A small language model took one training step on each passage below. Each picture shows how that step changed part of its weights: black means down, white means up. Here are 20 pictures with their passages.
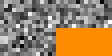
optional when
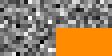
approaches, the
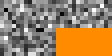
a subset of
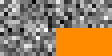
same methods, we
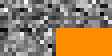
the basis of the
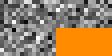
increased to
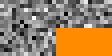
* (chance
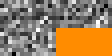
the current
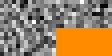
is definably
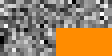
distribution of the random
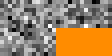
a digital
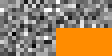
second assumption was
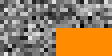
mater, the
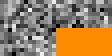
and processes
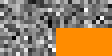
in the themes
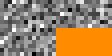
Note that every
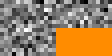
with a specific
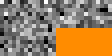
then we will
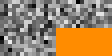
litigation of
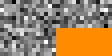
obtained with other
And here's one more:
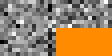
tumors are
